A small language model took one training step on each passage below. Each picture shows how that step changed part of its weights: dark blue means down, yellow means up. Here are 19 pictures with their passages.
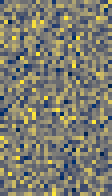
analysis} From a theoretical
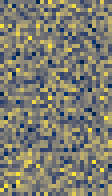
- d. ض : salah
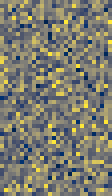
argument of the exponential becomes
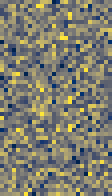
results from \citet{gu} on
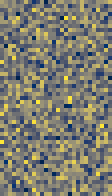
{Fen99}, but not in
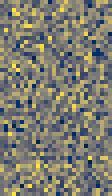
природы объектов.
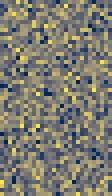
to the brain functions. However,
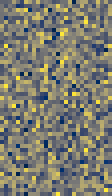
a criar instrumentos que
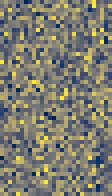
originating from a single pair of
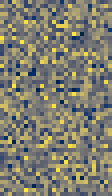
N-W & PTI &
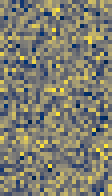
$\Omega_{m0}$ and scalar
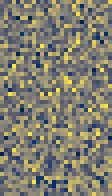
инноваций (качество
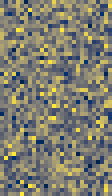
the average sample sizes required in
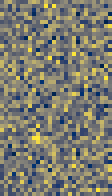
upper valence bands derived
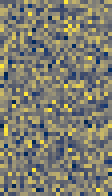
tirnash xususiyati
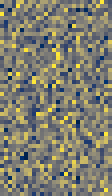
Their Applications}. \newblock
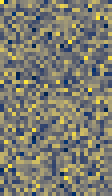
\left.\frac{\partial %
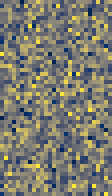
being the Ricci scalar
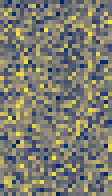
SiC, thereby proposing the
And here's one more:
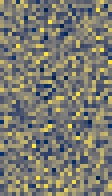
of the Mother of God from the
